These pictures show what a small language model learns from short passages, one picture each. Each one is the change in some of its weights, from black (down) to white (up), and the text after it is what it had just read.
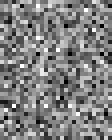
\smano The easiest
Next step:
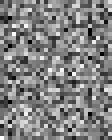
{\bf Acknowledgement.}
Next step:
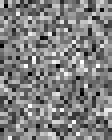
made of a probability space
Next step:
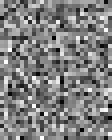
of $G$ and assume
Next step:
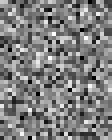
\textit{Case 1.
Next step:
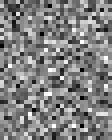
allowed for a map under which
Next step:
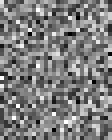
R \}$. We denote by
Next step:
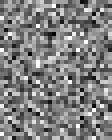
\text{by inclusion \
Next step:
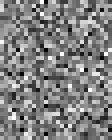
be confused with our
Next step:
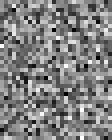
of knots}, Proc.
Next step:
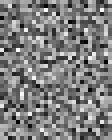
Q}$-linear homomorphism $$
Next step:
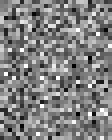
case where the walks
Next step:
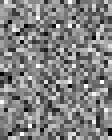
stacker crane
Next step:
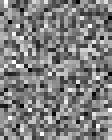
the algorithm. We devise
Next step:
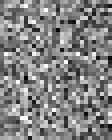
Hitchin's integrable
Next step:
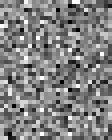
PIDs, which
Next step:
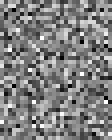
will be used in constructing the
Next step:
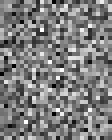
corresponding entries of matrices on the
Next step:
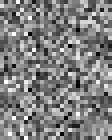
some basic results on the almost
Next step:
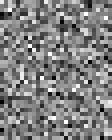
to an integral vector by the
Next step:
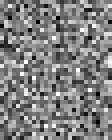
${\bf H}$ is the
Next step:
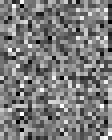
\path[color =
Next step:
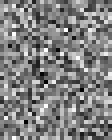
the above examples $c$
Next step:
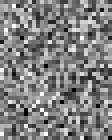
the relevant figure. This
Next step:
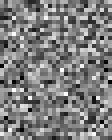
are employed in virtually
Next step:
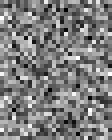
the left hand side, and
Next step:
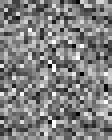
defined for the error function
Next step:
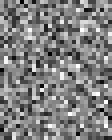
where $\Phi$ is a
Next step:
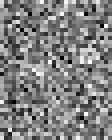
where $W = P'
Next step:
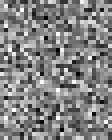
$t$ and the vector
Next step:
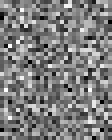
such a $3$-ball
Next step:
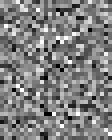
H}$$ These assertions belong to
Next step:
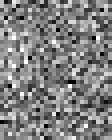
complete multipartite for the
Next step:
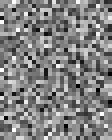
Each subsection will delve into
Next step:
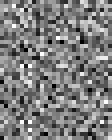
the reversed Laplace transform ratio
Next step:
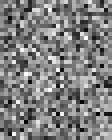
also \cite[\T
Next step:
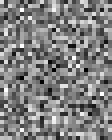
is closed, and its coefficients
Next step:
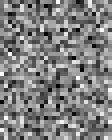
common root $\rho$ if
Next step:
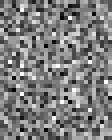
t > 0$ has exactly
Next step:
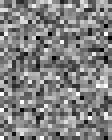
and noise level, which is
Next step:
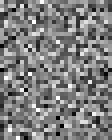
of \(\Gamma\) on
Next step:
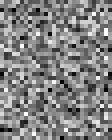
focus herein, as a
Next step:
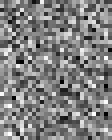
Note that by the distance comparison
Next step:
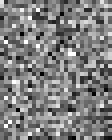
a cocktail
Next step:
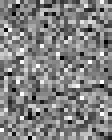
unknowns $R(a),
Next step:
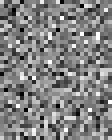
divisor of poles and we can
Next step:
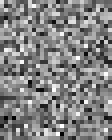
for the covariant derivative in the
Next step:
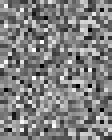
$K$, one has to
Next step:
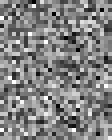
respectively, and not in the
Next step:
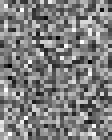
$E$ be the
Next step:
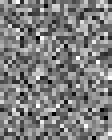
last diverging trajectory determines
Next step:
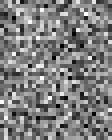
sending $\partial I$
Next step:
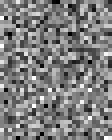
+ v'\rangle $ for
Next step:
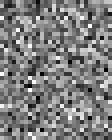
all sufficiently large number $x
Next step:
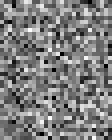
modules} \mbox{}\indent
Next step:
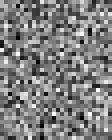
below $B$. A standard
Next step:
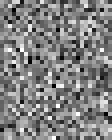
analysis of the slow
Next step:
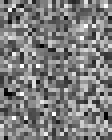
caution the reader that
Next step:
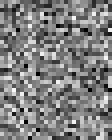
representable by the linear equation
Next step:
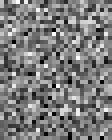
paragraphe de la
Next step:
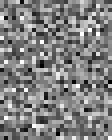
cases where the modular curve
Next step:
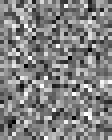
the right-hand sides of
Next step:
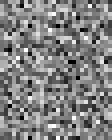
\epf Finally, we
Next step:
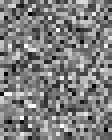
result also appeared in
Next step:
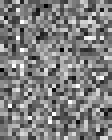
fixed point where we are
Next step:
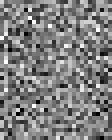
to $P_\infty$,
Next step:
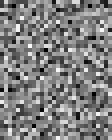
physical-time derivatives, up
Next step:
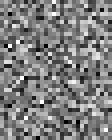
such that the wavelet series
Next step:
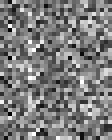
nilpotent Lie superalgebras, particularly
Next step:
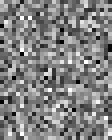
there were a large chain of
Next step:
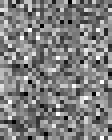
CP-map; see
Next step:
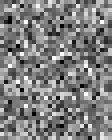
\subsection*{Proof of Theorem
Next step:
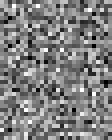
(respectively {\it negative
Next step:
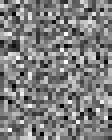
every universal $\alpha$-central
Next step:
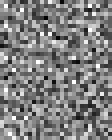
$X$ (for the
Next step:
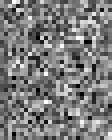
numerical results obtained are interesting but
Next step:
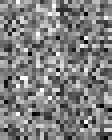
\noin Since all numbers
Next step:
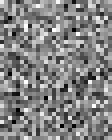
(PSNR of 2
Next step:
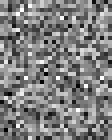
food, water,
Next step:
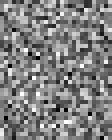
\widetilde C)$, where
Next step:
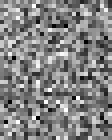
\right) \right)
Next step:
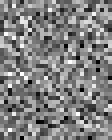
we also pass the convex constraints
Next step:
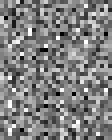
regions where the automatic
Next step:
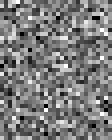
solving large-scale optimization
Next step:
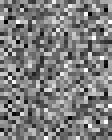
= \set{ \lambda
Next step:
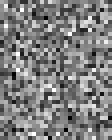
$m$. Sending
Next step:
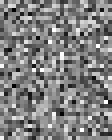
will be used in Section
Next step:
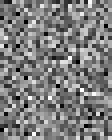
since every rank 2 quaternionic bundle
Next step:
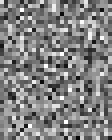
is an increasing sequence of
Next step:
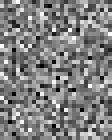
At this point, we recall
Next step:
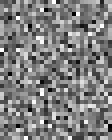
Q_{n \times
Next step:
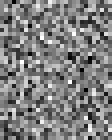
\cong (E_+\times
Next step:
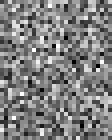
\par The second author is
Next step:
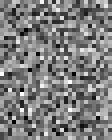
concentration error emerging
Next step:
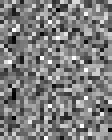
geodesic-length functions relative to
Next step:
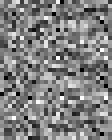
agents are depicted in
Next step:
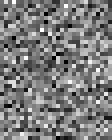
function in chemotactic
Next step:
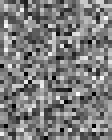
$\epsilon>0.$ From
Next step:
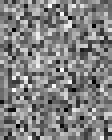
\w \frac{\de
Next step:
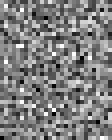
$H_n$ centered
